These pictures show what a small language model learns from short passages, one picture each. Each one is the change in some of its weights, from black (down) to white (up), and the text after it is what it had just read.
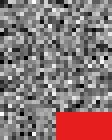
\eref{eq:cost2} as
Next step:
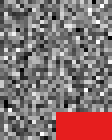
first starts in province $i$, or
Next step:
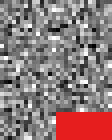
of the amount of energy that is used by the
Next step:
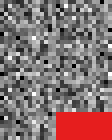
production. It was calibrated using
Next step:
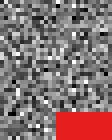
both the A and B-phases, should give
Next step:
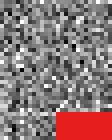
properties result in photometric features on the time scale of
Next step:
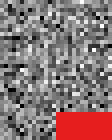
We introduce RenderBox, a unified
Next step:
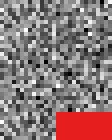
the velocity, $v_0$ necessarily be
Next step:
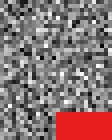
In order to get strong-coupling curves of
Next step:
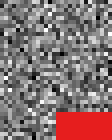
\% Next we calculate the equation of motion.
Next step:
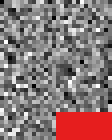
trigger algorithms allow the single-lepton
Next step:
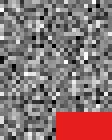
machines, which host the user interface,
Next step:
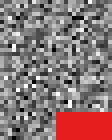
(left) and C$_{2h}$ symmetry
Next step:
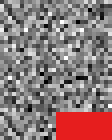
an infinite set of $\Sigma^-$ atomic
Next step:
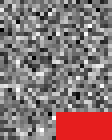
a CityGML file is a
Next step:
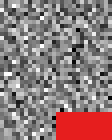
calibrated to PSM explant
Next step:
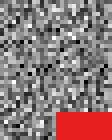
of the behavior of the gluon and the
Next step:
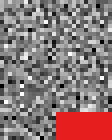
fixed island volume determined at lower temperatures (see
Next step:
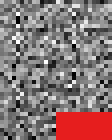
\rp, is kinematically excluded
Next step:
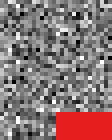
(\code{moxy} for short) as
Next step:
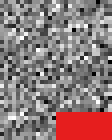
be written in the principal axis frame as
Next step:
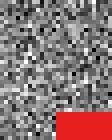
summary of the samples can be found in
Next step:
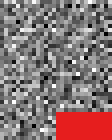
is determined as follows: \begin{equation}
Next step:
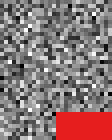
limit on the DM clump radius of about \( 4
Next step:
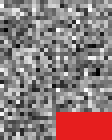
PM noise. Bretthorst
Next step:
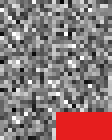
to terms of the form (ii). The
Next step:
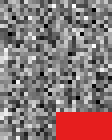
$n$ if \begin{equation} \omega
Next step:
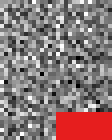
for this effect, controlling the
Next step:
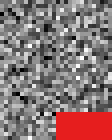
should hold for all the possible values of the
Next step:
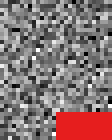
this expression will be well-behaved.
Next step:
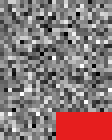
above is therefore an age above which $\mu =
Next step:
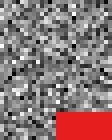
fireball is bounded by the
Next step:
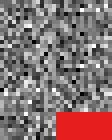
of signal coding. We assume that the
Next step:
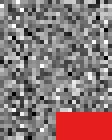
\small{\narrower While cavity-magnon
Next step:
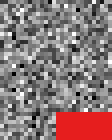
at times $<50$ fs. The
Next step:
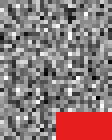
the following condition on the supersymmetry parameters,
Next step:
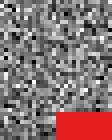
degeneracy for $\rm{O}_2$,
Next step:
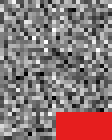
as determined by $\sigma$, $\rho$ via
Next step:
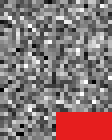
| PREDICTED: similar to
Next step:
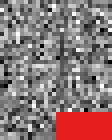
$N_{\rm BH}$, the entropy becomes
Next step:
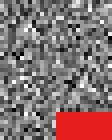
universality of FIQT, since it
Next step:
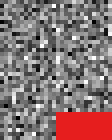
| $v_{ij}$ time dependent | |
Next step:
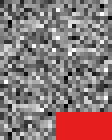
Pad\'e approximation is not in any sense
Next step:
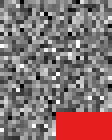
state vector is represented by stacking
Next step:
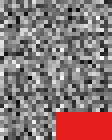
dominant polarization mechanism as a function of the wave number
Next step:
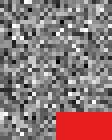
LCPD platforms is about
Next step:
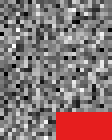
combined with CMB and BAO:
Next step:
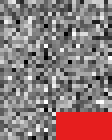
component can be described as \begin{equation}
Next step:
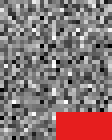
the representation (\ref{eq:joint}) of
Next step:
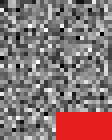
Costa E. et al., IAU
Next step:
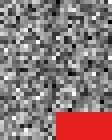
grey) bins are the Higgs peak
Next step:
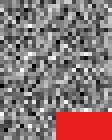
of users were active on at least 80
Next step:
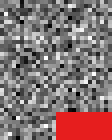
single quantum measurement, i.e., some
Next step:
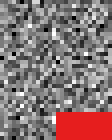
proof of Theorem B let us take a large
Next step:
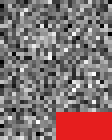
&\times&\int \frac{d^4
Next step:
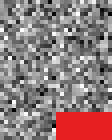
different values of perturbation amplitude $h$ for fixed
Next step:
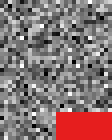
In a Riemann--Cartan
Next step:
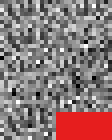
the binary variable as explained above. For
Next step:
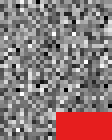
decay to $0$ at $\lambda=1$.
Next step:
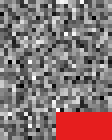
numbers do not overlap. This work is supported by
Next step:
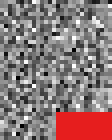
ineffective when applied to the FL
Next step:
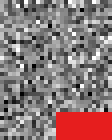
magnetic refrigeration. We showed in
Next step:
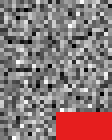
and magnetization for the AIM
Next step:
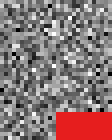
generalize an explicit construction of the \zm
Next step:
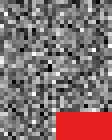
varying colliding system or centrality,
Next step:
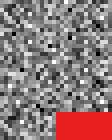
on baseline to search for optimal setup to test
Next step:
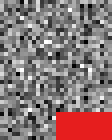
limited sample of 260 ETGs out to
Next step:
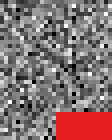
10 K with a cryogen-free
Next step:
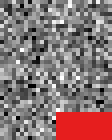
by magnetic lenses (Schollmeier et
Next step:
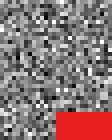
imaginary part denoting decay rate. Field
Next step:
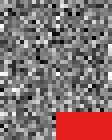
Moreover, if the electrons are characterized by
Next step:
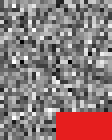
dilaton Eq (\ref{4}) for
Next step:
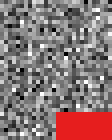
amount of $J$ in the equator of
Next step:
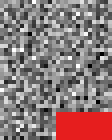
for example, by segmenting the CT
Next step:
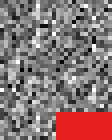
us consider the cold dark matter (CDM)
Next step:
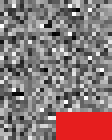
say, a quantum uncertainty principle
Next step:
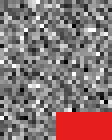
\newblock Role-based access controls.
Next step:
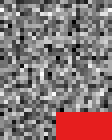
ONeMg core at oxygen
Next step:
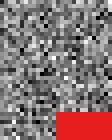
Fourier transform, $S(q,
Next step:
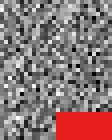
well as a more rigorous treatment of
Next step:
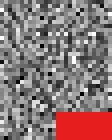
it is able to prepare the quantum state of
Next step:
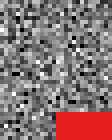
far in RAS-related works,
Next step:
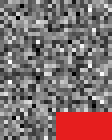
host galaxy and should therefore have similar actions.
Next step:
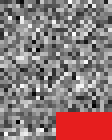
efficiency (QE) as a function of spectral wavelength
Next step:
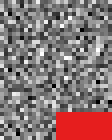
distinguish cumulative selection from a
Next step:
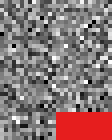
we apply singular value decomposition of the symmetric
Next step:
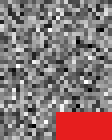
an additional handle. The REXS experiments
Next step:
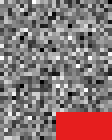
above expression for $\zeu(s)$ and
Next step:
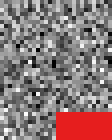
the difference between the real and synthesized images are
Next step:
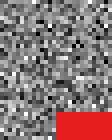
\begin{figure}[!h] \centering
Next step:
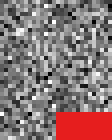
column, the observables included in the fit are
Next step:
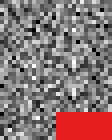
can conclude that the constraints are stronger for the
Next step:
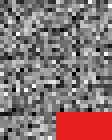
QG (left) and the GG
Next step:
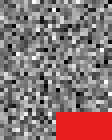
\begin{align} \bar{P}_{\rm
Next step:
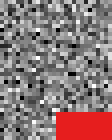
intrinsic brightness and incidence.
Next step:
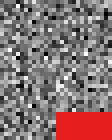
study exists \cite{sm} as far as
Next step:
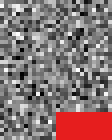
thus lines up with the colloquial understanding
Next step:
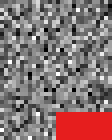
the performance. Moreover, the CUDNet
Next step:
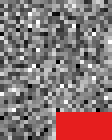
limit, where the perturbations by observer
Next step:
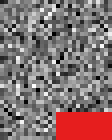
\ D \sin \theta > r_B
